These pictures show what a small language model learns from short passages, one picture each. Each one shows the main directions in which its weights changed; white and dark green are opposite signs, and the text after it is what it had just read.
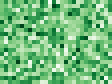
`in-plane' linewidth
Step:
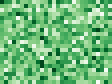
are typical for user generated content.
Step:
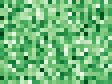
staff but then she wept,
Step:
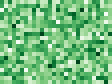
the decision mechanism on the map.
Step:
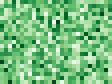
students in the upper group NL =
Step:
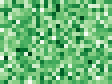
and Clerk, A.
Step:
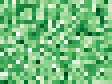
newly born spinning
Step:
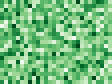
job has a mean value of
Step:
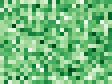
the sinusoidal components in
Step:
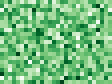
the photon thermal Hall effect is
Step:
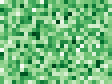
and $k$-LWMC
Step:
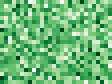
Type Bracings Regular X
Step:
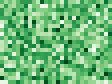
, the arc length s is given
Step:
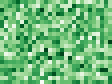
At the first visit, both
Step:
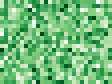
to conduct continues load
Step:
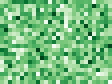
we promote the prequantum
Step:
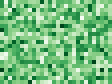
aspects, and legal
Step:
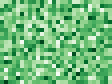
study. The recovery time which was
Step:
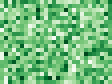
related to a successful digital transformation
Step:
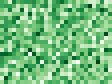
Indian Constitution.
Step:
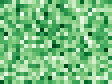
study seeks to shed light on
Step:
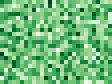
are in a range of the scaling variable
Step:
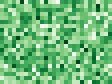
but also to reassess their
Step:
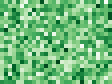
is less productive due to manual
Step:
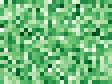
researches results can not be directly used
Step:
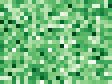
beyond that bound in the case
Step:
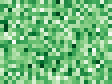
$p$-values for the log
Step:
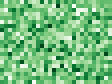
to religion and that, without
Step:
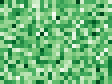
and creating messages for specific
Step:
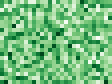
the coronal planes are also possible
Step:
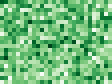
scattering and small-angle x-ray
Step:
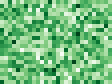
intuitive way, while the
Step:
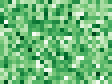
typical bacterial infections in
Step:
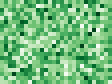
JKN application, this innovation
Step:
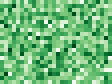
$c$ will be approximately
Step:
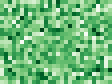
In contrast, the discovery of new
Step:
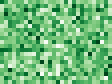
Accordingly, the role of
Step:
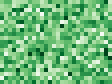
love. An Ybanag
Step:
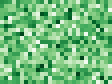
followed. Statement of
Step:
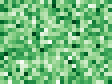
that a single nucleon can be left
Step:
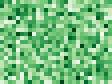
terms. Our aim in this work is
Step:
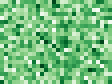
test probability of $0.03$),
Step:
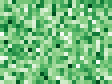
Analytical Applications*
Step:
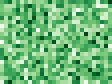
project MOOCs,
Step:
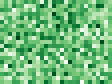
of public attitude to the
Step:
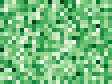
was identified by preparing its
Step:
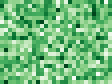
sequences, which vary from 200 to
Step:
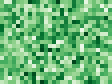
Names Country
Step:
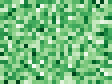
also present. The MALDI
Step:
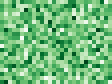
have no conflicts of interest to
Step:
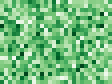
Engineering, Australian
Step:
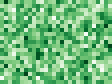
to estimate the parameters $\btheta =
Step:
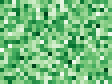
guide learners regarding employment
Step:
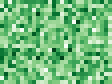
the equivalent *tangent*
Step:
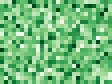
Michael and Ester
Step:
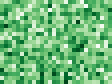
pyx, pyy,
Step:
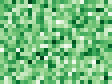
A batsman with little
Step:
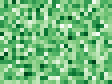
information for a selected region.
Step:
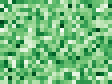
establish a simple analytic relation between
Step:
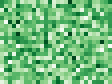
each other, where the EFT
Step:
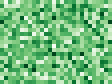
scalar glueball.
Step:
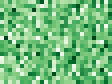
at different $R_b$.
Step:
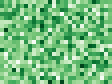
allowing direct exploration of the
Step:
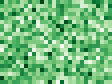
is given by $\Lambda$. The equation
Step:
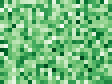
the post-war present,
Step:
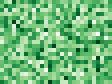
In order to model the initial system as
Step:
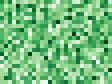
authors. Author Md.
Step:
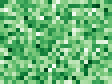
peak morning activity. }
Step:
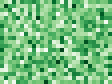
policy sector merits close analysis both
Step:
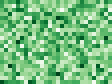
puddles close to charge
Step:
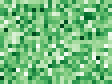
This is probably due to the
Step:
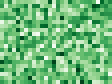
nature and therefore allow for a description
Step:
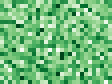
be assumed that the resolution of these effects
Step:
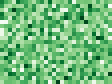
curve ($\times 3$), with an
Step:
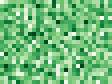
ratio between the pin--hole
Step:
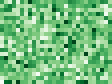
Pain Intensity 66.54
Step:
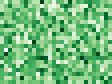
your good self that our
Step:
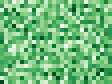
came out the skin except
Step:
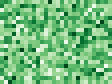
remain in the base analytic
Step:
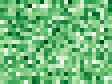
p + q ) / p$, where
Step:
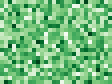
an H-cell and a
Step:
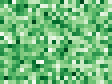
ballistic: According to
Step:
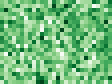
decay channel. } \maketitle
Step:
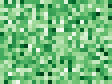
main purpose of teaching writing
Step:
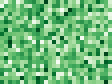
of carrot Treatment 30
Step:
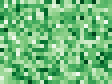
realizations and these fits were
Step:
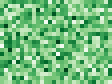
we discuss the creation of
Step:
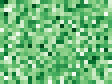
distance. Putting (2)
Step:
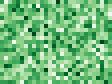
and flexural Rigidity.
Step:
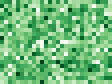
indicating virtually metallic
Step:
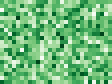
doesn't help assess
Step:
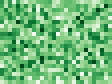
strategies, External Financial
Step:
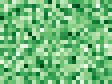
wall starting in the 2D
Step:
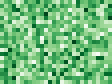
model compared to the antimony
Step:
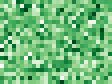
- The dataset is sufficiently large to
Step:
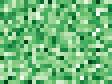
was divided into two groups,
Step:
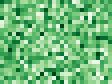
distribution for richness,
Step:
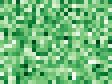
parameters estimated by Planck
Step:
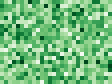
Los Alamos National
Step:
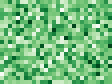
dynamical equations pertaining to Hamiltonian
